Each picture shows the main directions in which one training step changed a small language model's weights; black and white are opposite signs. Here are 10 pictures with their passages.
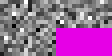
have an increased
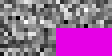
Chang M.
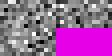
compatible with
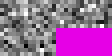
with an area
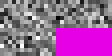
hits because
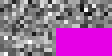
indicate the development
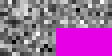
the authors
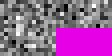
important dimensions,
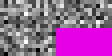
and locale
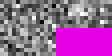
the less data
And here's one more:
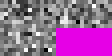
the underlying
